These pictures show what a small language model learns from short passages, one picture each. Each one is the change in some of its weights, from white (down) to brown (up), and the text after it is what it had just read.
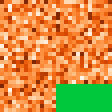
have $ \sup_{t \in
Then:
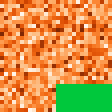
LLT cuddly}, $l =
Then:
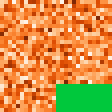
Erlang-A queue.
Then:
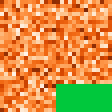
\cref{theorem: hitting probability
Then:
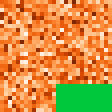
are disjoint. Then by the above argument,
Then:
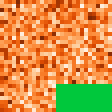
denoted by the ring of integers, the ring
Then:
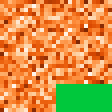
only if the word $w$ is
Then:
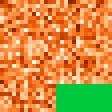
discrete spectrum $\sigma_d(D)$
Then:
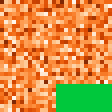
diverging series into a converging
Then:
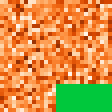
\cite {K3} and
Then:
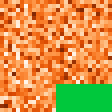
are not marked as $((?))$.
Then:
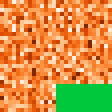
positive steady state it is necessary to choose the
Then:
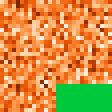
section. \begin{theorem}
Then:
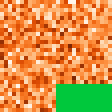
between the pick-up sticks
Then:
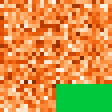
$ proved to be useful (see,
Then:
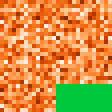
removed, perhaps by substituting
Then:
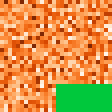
elliptic gamma function is defined by the double
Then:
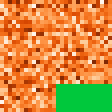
CLAIM 5. *The
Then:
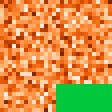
for a given combinatorial type $\alpha$, our
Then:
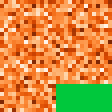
and uniqueness proof of the variable thickness
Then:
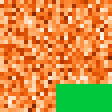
all different. \bibliographystyle{plain}
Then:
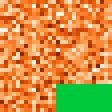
is anti-Poisson; the path-connected
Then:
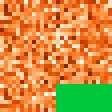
be denoted $\bfT\pi\pi
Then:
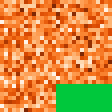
to do since now we would have two different
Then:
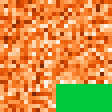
the system. \item The constraint
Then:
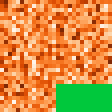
the Siberian Branch of
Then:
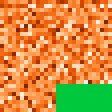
$a \neq 0$ and
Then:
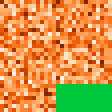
hypothetical (there is work on
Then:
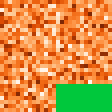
not depend on $r$. For all large
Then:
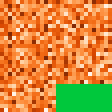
complex representations of a finite group $ G $
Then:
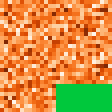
all remaining composed numbers are tagged
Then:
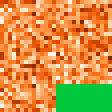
maximal entropy for $\Tab$. In
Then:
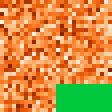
is strictly subcritical. All the results we
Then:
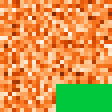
state and a prediction by another neural network
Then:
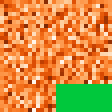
permutation $\pi$, let us write
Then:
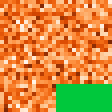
exponent of $r$. Note that the powers
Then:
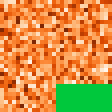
\eqref{stability} and $\Delta
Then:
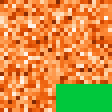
vanishes on $\widetilde{\U}(p)$
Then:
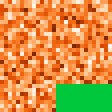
variance 1 (``scenario
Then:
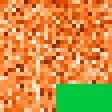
means $y_{ij}\le
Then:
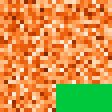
side can be evaluated by means of a rule
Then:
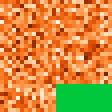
bi or approx surrogates respectively. In
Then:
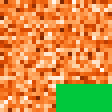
the shape of biomembranes such
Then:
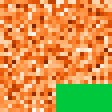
(2), the non-elementary
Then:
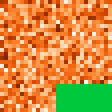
$$ where $C_\alpha=\delta
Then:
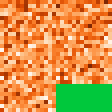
R. (1975). The convergence of
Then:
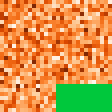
\eqref{overall} is true provided
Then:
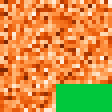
plurisubharmonic function
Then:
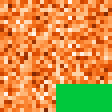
example of a $T_{\cal
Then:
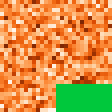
feature of the continuous culture process
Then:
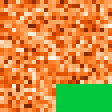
spat out the same graph. To
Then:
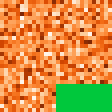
the first summand of $\caS$ with
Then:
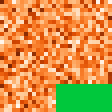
0$, called a \emph{toric
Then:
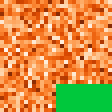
This proves (a). \subhead
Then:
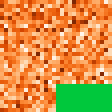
endowed with a topology. The action
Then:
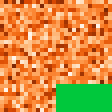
such a pair $(a_\ell,
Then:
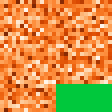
from \eqref{catedef} that
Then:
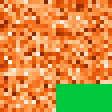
Defining $i_t$ to
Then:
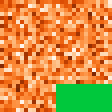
of $M$ is also regular, and
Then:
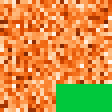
bimodule $\omega$ is not trivial.
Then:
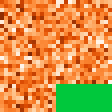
are not scale-invariant. For instance,
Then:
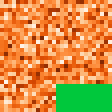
course, the identity map is always an
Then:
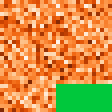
any normal p-subgroup, $\Delta
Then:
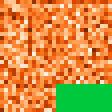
following way: \begin{eqnarray*}
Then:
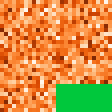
i.e. an almost surely
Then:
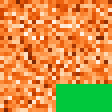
For abelian semigroups, this construction has been
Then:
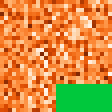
yields: \begin{align*}
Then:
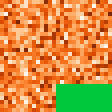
\tilde{\bold p}&\tilde{\bold
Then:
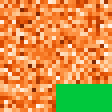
time. The simplified pattern was found
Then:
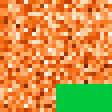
\Omega_1(\log |\sin
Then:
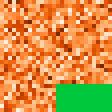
proximity function. With this
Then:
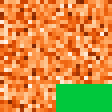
were relaxed, and analogous statements were established
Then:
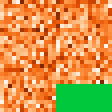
be a real-valued function on
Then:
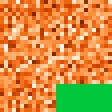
\section{Special representations}
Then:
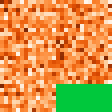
P(2) = \inlinematrix
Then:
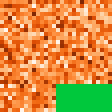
all $j = 1, \cdots,
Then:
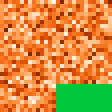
of the contribution of multiply scattered
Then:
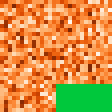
on the history of the subject are given
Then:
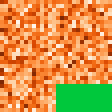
is called \emph{the multiplicity} of
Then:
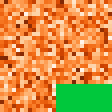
functional continuation from its original discrete argument set
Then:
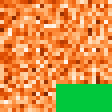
that $\int_0^t
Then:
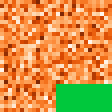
a comparison of the mesh quality of the domain
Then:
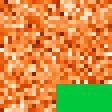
Hence $S$ is von Neumann regular
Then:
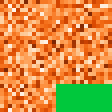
$x$ and $y$ determine the
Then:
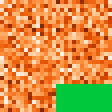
&\leq c \intQtT
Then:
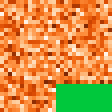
minimum, among all composition series of
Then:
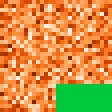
the case of scalar functions, see
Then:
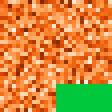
call them $S$ and $S'$
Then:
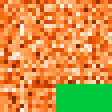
the following hypotheses: $(H_{1})$
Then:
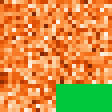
the beta distribution $B (\alpha,
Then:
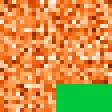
of the grand coalition is an
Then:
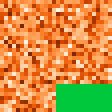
initialize the number of exposed individuals
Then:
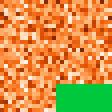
easy to see by a similar calculation that if
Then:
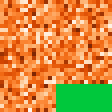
curves of genus $n$, $
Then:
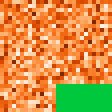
the generator $f$ of the semigroup $
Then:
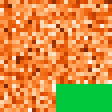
which the left pure global dimension is zero.
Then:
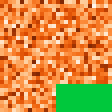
complete CAT($\kappa$) spaces are
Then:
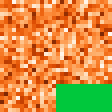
point $-p$. In general, $q
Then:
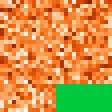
random walks on lattices endowed with random
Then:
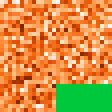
time-shift operator eigenfunctions. If
